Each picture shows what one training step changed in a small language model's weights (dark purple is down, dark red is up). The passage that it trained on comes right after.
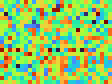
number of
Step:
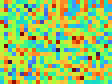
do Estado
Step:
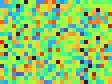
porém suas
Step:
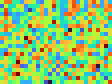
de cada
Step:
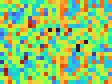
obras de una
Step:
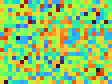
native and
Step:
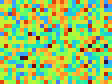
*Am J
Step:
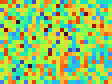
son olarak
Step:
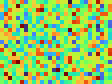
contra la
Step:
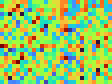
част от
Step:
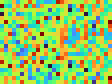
online de
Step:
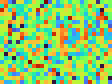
and J.
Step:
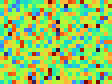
es sich
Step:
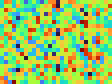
conocer por
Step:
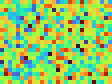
impacto de
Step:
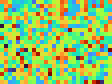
sistem diarki
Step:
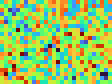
na Bacia
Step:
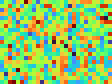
coulé de
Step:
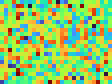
Corações do
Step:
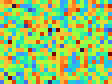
activity of
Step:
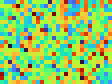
при одной
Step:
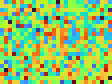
que tange
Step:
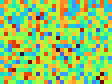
relativo a
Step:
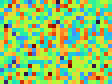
sich an
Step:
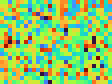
бе он
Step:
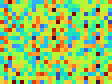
em que nos
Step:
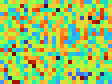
przez to
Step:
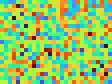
по опыту
